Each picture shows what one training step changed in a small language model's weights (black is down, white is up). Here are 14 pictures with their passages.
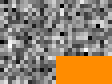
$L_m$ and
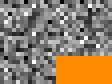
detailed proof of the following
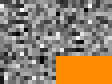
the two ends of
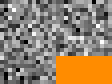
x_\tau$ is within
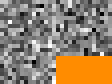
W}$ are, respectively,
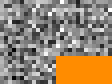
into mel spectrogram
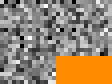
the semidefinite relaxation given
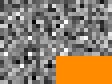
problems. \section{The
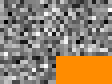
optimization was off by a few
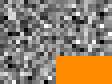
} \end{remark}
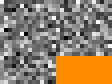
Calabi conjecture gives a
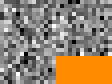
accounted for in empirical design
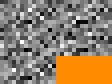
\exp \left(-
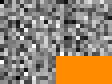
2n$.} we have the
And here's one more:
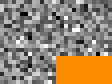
is jointly continuous and twice
